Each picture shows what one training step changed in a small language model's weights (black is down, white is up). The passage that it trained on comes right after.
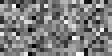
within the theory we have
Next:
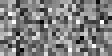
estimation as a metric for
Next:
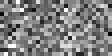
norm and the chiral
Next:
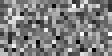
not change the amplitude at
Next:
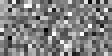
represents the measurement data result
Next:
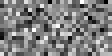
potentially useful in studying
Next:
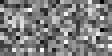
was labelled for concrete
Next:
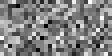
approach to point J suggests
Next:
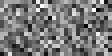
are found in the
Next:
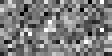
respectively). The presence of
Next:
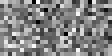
initial conditions, the plasma
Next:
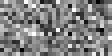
new entry by
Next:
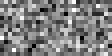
be inconsistent, that
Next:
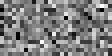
action, could be shown
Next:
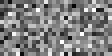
can be computed using the
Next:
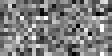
by the following equalities
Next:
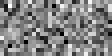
function for spherically
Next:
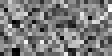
\newpage \newpage
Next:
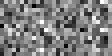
\rangle &\approx &
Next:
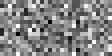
only limited because we used
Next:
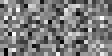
a diagonal matrix having vector
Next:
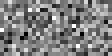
can only generate an outer
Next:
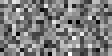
by the OAP
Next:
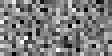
proper scheme of baseline
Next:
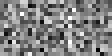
the Brusselator
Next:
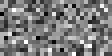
Consider $X$ and
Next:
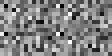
our study which consists of
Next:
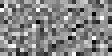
two different regimes below the
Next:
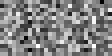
phenomenological goodies as
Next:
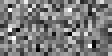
diquark condensate
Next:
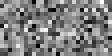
gas, stars) in
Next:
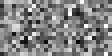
affected by radio frequency interference
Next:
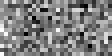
study of stellar physical
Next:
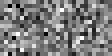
Since the solution of the
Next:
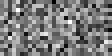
spin $\downarrow$ in
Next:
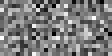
be classified as type
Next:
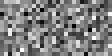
faster and to exhibit a
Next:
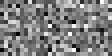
is given by $\Delta
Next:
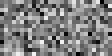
deviations. **3.
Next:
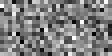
The field equations In the
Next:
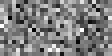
synthesis method has distributed
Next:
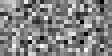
theoretical value for single layer
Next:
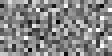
been dedicated to
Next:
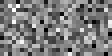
mutations, mutators
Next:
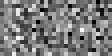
found by watching
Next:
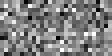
Exact Cover*
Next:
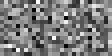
analysis and examining time
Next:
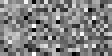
ground-state energy and
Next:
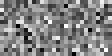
that epicenter
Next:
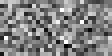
of higher complexity. By
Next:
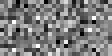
defined as follows:
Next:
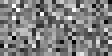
In the FEM
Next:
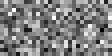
physicists and good
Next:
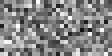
the ranges centers.
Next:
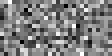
determined by $\mu_+
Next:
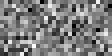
{\em Journal of
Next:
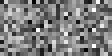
and as such, the
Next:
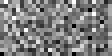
the atmospheric content and
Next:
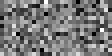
As anticipated
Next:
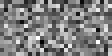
TYS, are
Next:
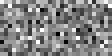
to inelastic interactions
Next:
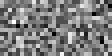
of the bear density
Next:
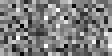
method to retrieve
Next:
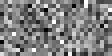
law is given by the
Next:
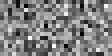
can be done as follows
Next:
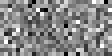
particles to the plasma conditions
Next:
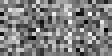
and color superconductors as
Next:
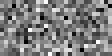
operator that is indicated with
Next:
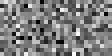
a rectangular barrier
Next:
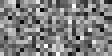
proposed method for transforming
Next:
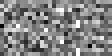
intensity variation (a)
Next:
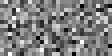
the Michigan
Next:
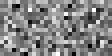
was extended to study some
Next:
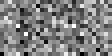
tree approximations mainly used
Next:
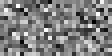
band energies $\lbrace
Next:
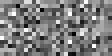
policy simulations that produce more
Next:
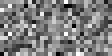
| Cases |
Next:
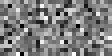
number of Fermi fields and
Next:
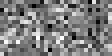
and discussion** The
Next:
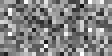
exploring structural properties of
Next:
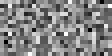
of noise, achieving
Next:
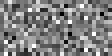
can be inferred from the
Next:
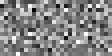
heavy-ion physics programs
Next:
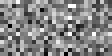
to this effect the
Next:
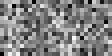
on the reactions
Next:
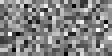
pulsar appears to suggest
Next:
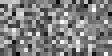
of the pdf
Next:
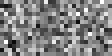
for the sake of
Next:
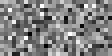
contribution of a single
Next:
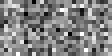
lagging slightly),
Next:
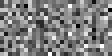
there is an infinite number
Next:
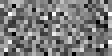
Administration and
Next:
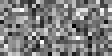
radio-loud and
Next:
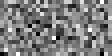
attempts at detecting
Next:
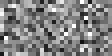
site. Even more
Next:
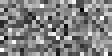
in order to reconstruct
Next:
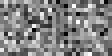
stellar mass for each
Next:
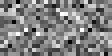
we complexify the phase
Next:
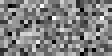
collide in a
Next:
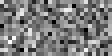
However, PSNR,
